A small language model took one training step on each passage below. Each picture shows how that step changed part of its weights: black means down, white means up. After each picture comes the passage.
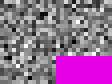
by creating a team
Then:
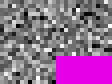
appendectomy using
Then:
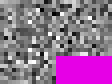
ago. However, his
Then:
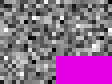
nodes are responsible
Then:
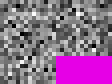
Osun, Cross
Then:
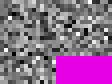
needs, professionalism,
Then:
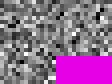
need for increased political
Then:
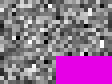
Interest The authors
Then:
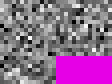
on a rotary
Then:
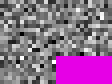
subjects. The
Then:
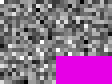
large ruminant
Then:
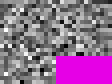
role for measuring the
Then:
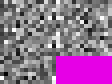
(TSS) from
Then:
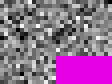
stronger signal in the
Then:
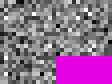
of cluster analysis,
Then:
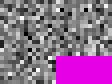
difference between them, or
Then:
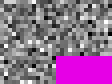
order the studies are as
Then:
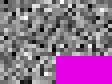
one writes for
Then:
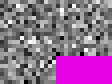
sustainable. In
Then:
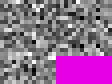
• Sealed
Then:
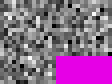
University of the West of
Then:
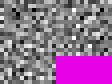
the wetness in
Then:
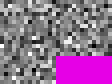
Analyzing the
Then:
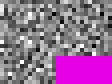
Delta State,
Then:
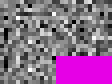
system; - f.
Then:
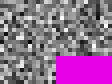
the simulation and experimental
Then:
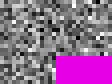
required. The next
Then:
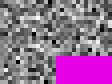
current organ support strategies,
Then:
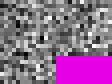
of the Cerrado
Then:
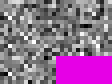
However, these activities of
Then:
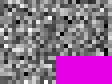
and radio, there
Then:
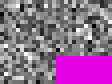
work therefore deemed
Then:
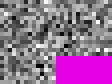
to the effective communication among
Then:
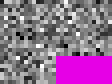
clinical findings with
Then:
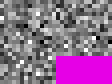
figure. However,
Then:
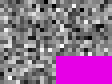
command sets the
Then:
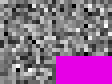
They are stories
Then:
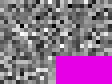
Wind energy potential at the
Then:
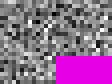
of the experts were from
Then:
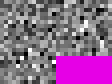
following account. The
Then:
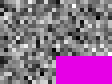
under normal operating
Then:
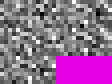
if and only if the
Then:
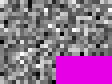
that there are no known
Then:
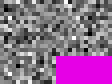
children is still a study
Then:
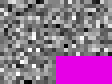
sensing and communication
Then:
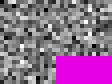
poor concentration, and
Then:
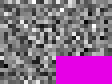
goals out of 17
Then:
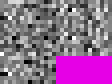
However, despite
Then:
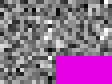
equivalent to
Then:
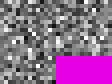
paper is to describe the
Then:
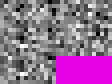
demonstrate proficiency
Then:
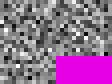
achieved through a knowledge
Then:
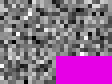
mixing time normally
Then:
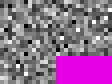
and arousal
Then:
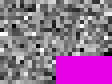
be extremely
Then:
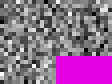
hectares) with
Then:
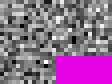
chickens from FCT
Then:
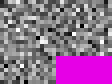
public health outcomes.
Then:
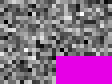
velocity of
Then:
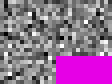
students understood the
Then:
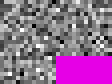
commonly in the literature
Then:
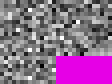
error, and then
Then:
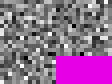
the framework of
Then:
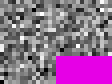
to Perform Well
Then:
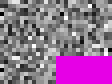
with a weighted
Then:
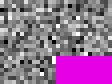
on such improvised
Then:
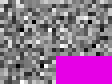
this regard, should focus on
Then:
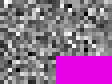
Adaptive network-based
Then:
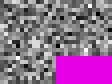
dry white and
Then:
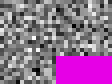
the form of content and
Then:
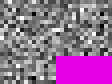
study, the activities that students
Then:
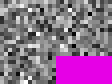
specifications becoming
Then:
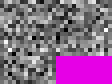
processes of initial
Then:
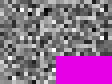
configuration and static
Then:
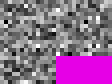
extension needs to know
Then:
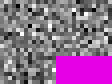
through his stories,
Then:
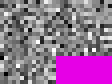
to individuals and, in
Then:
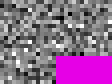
cover. The snow
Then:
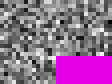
to Home page at
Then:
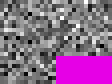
centres there was full
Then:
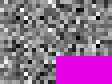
raise or lower the
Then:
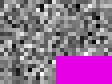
the actions foreseen
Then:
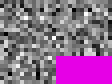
are wrong.
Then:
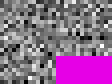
following assumption.
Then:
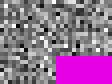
with pain in the
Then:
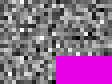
The separation of the
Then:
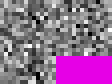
various prescription
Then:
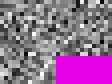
the opportunity to
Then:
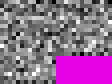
cost were compared between the
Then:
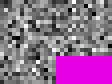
a Temporary
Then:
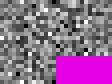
does in the quantum
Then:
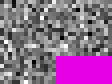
forecast time series
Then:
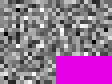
use visual tools of
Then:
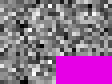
main predictor for
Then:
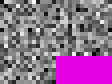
immune system and
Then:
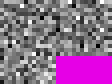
when the input samples
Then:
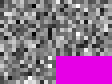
CT state emission,
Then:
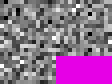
that this factor,
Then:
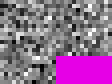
of some of the other
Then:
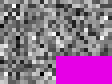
of clones to
